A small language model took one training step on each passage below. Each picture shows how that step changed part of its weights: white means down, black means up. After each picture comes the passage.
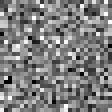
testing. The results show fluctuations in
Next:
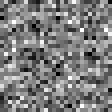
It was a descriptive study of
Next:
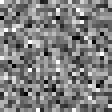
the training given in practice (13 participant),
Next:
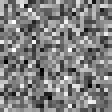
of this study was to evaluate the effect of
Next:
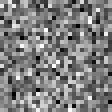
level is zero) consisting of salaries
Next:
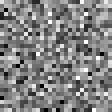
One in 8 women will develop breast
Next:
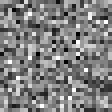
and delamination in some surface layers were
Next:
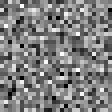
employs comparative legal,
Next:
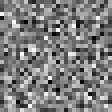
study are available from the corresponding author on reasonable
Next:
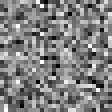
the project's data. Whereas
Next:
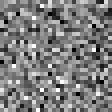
a complex system driven by a variety of
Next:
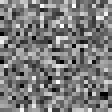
it would be valuable to evaluate the proposed
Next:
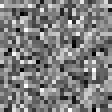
Cantonal University Hospital in
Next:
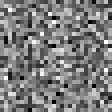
and occupation compared to the other categories.
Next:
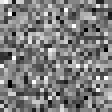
the medium by inoculation method.
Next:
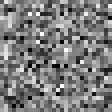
and FMP samples. We observe
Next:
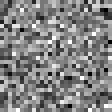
to the accompanying rash.
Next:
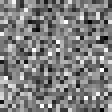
encourage local SMEs to invest in
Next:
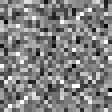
the specific heat capacity of the glass cover,
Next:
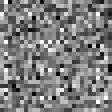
a set of views that have arisen
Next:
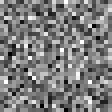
available at low pH, while others such as
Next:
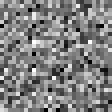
student-teachers is less than that of
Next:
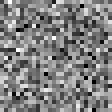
irradiance in kW/m²
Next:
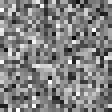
based on the digital representation rather than the original
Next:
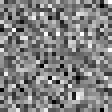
server. No doubt about it –
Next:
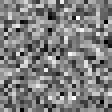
its position during engine start. Since the
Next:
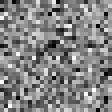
main perpetrator of the cyber
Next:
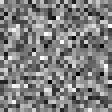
that help administrators in network traffic monitoring and
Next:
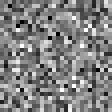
they temporarily live Concerned
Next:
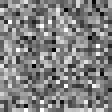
have been many reviews of current defensive techniques
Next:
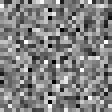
for centuries with the difficulties of
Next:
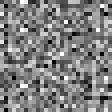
variety of applications and practical procedures in the
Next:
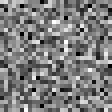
a PSoC. Thus, while the
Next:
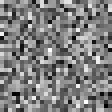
communication theory, eWOM and new artificial
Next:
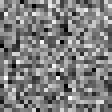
striking that a whole series of species are
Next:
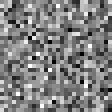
Workplace Co-determination](#)
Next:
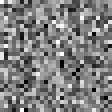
and classified in deliverables 7.1 and
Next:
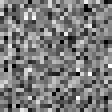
and erosion in the palm
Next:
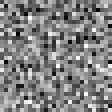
errors. There is no indication that
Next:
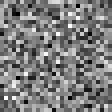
and complex numbers are real. 1 Introduction
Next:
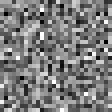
Delta-DOR tracking, and
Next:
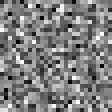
and the extent of recontamination of food
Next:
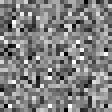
include traditional ways of life preserved in local
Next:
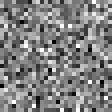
before hot pressing. 3.2
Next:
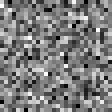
skewed by the absence of law.
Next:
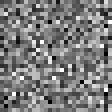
equations (a solution that satisfies a single
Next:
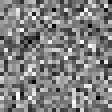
Techniques* (ed. by
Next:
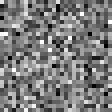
come up with a special set of strategies that
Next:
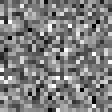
condition of the power system. The linearized
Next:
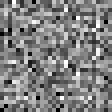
Since these concepts are already taught
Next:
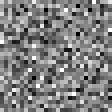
for some cases. In Figure 2 we show the
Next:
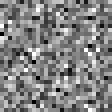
-Open Research Data Pilot;
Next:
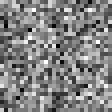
what else?" Interrogative
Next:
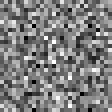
Pakistan. It was revealed that
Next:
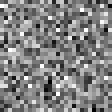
of the water basin, these pipelines
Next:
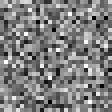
not involved any human subject (body or
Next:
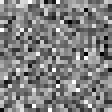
environmental planners, as well as agricultural
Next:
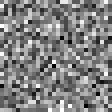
*Journal of Social and Political
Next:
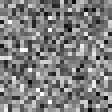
in. + 15 ksi Girders
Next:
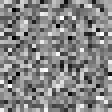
and South Teeside Darlington
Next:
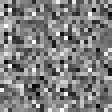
analyzed and the experimental results and shows the performance of
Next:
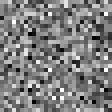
- value was 0.132 while the critical
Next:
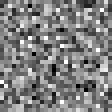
epithelial nummular
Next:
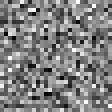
swellings to undergo FNAC
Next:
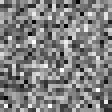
exists on HRIS and satisfaction
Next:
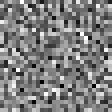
pH range. FIGURE 6.
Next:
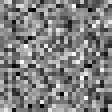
as the Alvarado and PAS
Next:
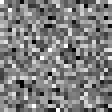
as flexible and adaptive as possible. This
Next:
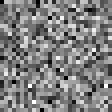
are found during detection, a buzzer
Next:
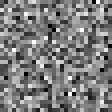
further lead to "the de-qualification
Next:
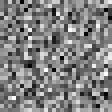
which makes it impossible to really damage
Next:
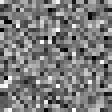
collaborator, as a special method of
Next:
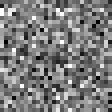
testing using sub-sized specimens. This
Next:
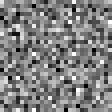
the same time, the teacher explains that
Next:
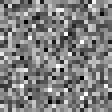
versus -3.5 meter
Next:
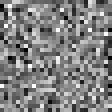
for the democratisation of the EU
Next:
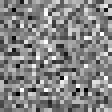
among each other and understanding the hardship of
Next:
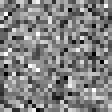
irrigation is only concentrated in a
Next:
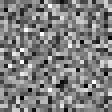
Catalogue. In **Annex
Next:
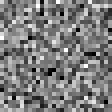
for the transient overvoltage detection in
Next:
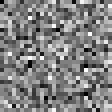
professional equipment, Gaussian
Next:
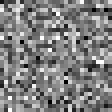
[96] indicates that humic acids
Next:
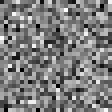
then down-samples the processed signal
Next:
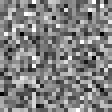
only about 60% larger than the European maximum.
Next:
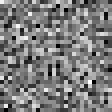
the key role in the promotion of a
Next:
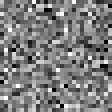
to realize the successful implementation of the
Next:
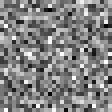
belonging to three major taxonomic classes
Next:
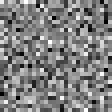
crisis challenges, it is precisely trust
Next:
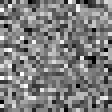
nutrient solution was prepared as described
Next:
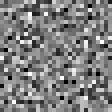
due to environmental degradation, market
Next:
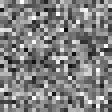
physical sciences and has relished this
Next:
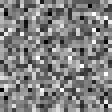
(AI)-based English learning application designed
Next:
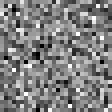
by unique physical, chemical, and biological
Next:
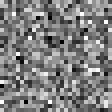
to certify that the data collection involved
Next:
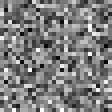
for both the real network and proposed solution. We
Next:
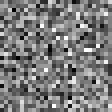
the following two partial equations:— The
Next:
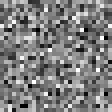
concern for immunocompromised individuals
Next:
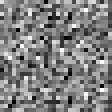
historical construction of the “West” as a
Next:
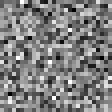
performance with LSTM and GRU
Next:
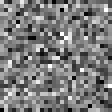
relationships with funding sources of various types by identifying
